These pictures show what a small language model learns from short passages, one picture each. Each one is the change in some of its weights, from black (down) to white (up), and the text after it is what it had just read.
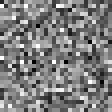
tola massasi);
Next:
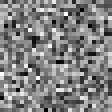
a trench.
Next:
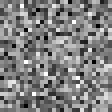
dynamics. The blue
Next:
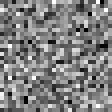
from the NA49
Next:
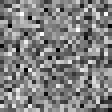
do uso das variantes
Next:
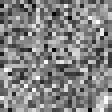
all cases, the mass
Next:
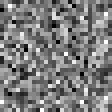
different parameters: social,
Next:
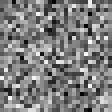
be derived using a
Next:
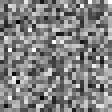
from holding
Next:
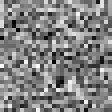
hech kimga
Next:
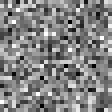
hits prior to
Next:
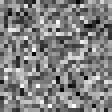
en la operación por
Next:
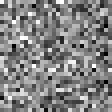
a Népi
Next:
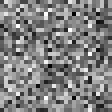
the gauge group ${\rm
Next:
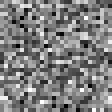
ham mazkur
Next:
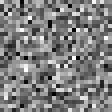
real ω with
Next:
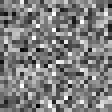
linear systems can be
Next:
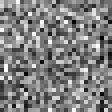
safely use the
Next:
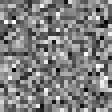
high accretion
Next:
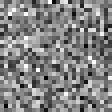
of multistate
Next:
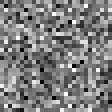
thus excluded from
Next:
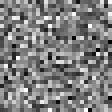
às razões
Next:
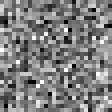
theory flows to an
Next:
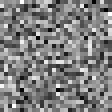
motions obtained from
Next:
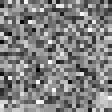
layers, to
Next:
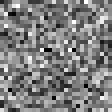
also confirmed via
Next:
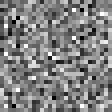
ionization signal.
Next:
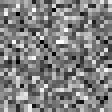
there has been an
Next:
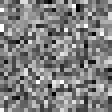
De concentraties
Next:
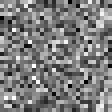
lattice is known to
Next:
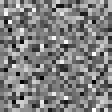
were performed in
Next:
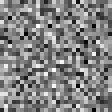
time devoted to
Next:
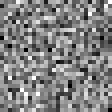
from spatial resolutions
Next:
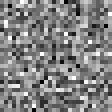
en la Sentencia
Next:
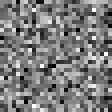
– Qayta
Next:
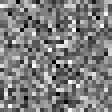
bilimlarni oson
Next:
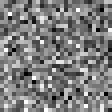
accionar en
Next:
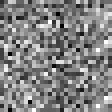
points at which the
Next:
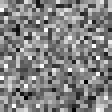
eigenstates with
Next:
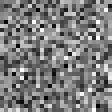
R} \Delta
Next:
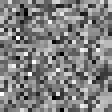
same structure as those in
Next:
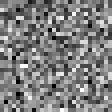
group parameter $\varepsilon$,
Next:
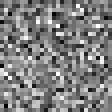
of Vocational
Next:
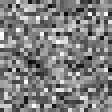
versiyasini ham
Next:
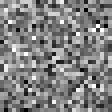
by a Gaussian
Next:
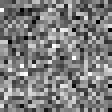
using the incoming
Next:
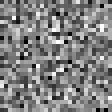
até os 14 anos
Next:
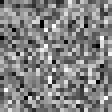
efectos de
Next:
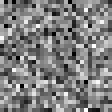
beam size equal to
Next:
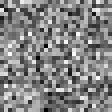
the Sun on
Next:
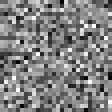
showed deformities
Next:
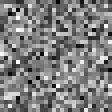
we build a
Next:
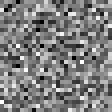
cambios desde
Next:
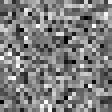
me cansa...”
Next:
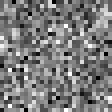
if we change the model
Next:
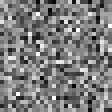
femmes ne
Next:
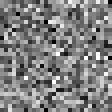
fortalecer a
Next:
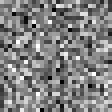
plane wave of energy
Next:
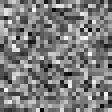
are transformed into
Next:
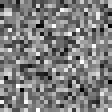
yang responsif dan
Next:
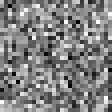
and real corrections to
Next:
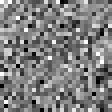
model on different graphs
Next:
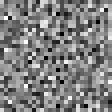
verificare se i
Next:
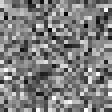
behavior is therefore not expected
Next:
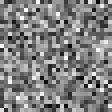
for path following,
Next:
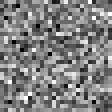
control possibilities for
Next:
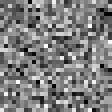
space, update
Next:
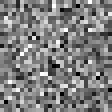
The optical setup for
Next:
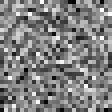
sondern auch
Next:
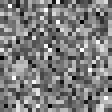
case of orbitons
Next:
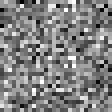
states which felt
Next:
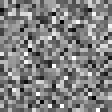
y aceite de
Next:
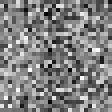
yielding the same
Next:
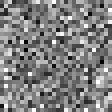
model is that the
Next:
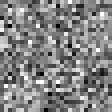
the IQM,
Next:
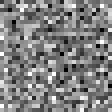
wrapping material
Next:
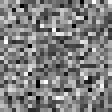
any observer operating
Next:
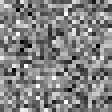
кожу тела
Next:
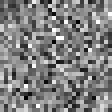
and scales with
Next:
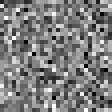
é necessário que o
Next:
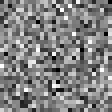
Examination 4.
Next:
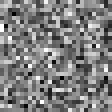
qator o'zbek
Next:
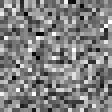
models suffers from
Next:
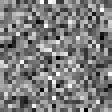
melhorar a
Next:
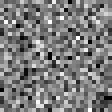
potential, mass of the
